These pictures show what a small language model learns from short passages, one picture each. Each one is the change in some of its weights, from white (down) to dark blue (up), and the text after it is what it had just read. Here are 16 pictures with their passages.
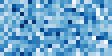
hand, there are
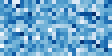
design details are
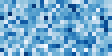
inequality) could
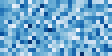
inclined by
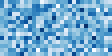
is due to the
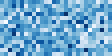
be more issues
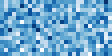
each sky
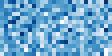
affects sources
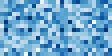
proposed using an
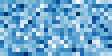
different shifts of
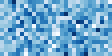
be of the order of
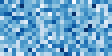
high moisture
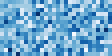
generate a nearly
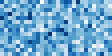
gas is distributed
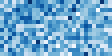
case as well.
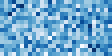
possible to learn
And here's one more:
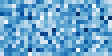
au)}, previous simulations
